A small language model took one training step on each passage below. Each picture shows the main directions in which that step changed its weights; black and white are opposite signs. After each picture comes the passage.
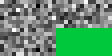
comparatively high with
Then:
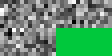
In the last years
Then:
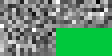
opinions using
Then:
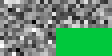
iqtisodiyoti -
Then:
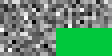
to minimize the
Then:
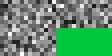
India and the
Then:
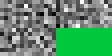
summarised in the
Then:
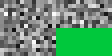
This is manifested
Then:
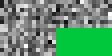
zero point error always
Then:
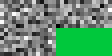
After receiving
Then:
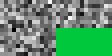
risk factors must be
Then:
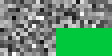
Preprints are
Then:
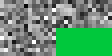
$c$ where
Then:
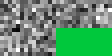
in the construction and
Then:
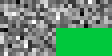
unbounded domain
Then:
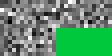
O‘zbekiston –
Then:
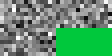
determine four components of
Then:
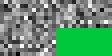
to the formation of
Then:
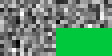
связано с
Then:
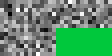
an intermediary
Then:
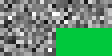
o grupo
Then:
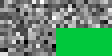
de grandes
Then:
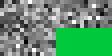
Act must be
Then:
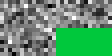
prism fuel
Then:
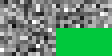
English, Uzbek
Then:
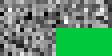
married status.
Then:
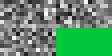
effects. To obtain
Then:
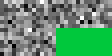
to be trained
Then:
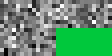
of classes are spread
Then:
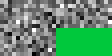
For example, we
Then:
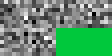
to administrators,
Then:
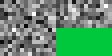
eat will no
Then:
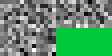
from. Additionally,
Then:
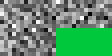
beginning with the
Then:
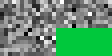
as given in
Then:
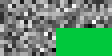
first 21 days of
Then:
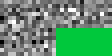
etish orqali ularning
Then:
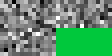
lattice at similar sensitivity
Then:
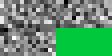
maximum rather than at
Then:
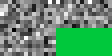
use the cortext
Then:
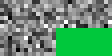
in facing the
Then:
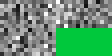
measurements, which have
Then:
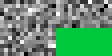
fully preserve all
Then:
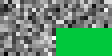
the lack of
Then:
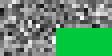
An important difference of
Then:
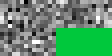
areas analysed and
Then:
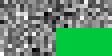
clusters, and
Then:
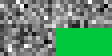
link between technological change
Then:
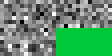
heavy metals
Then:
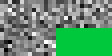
there is no
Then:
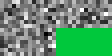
la situación como
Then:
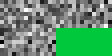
by plotting
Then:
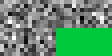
va boshqa
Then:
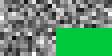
considered as one of
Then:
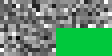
of HIS,
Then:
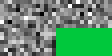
most expensive part
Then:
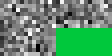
received packets
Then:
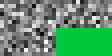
не было
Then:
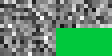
of ω on
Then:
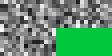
voltage of machine 1
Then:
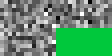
reaction capabilities
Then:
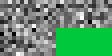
continue to
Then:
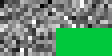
- I don't
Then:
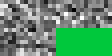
confirm that
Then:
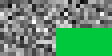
em rede de
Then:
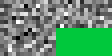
no significant change in
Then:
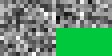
period under review,
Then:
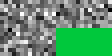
the truncated
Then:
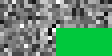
were connected to a
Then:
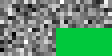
degenerative con
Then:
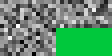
of these initiatives
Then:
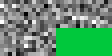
monitoring to make
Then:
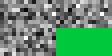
found by using some
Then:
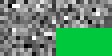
narratives and
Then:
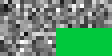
the runoff reduction
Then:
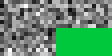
cm water throughout the
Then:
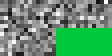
holding a red
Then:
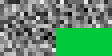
declaran en
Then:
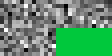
following expression for the
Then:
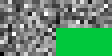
influências está
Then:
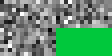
has not been studied
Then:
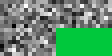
vazifalari va
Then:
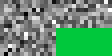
a useful model of
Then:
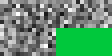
users, a good
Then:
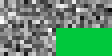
capacity of the database
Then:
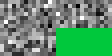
yang diberikan
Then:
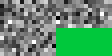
any improvement. A
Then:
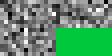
voluntary assistance
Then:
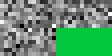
were noted in 40
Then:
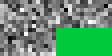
feed mass down from
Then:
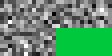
degree angular scales to
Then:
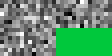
Consider a
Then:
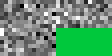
possibilidades e
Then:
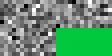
or systems that
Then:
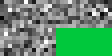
determined in 4 working
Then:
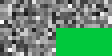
school, creative
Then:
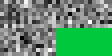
induced electric field would
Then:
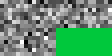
a blindable
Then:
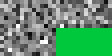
of the family
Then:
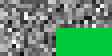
Poor The
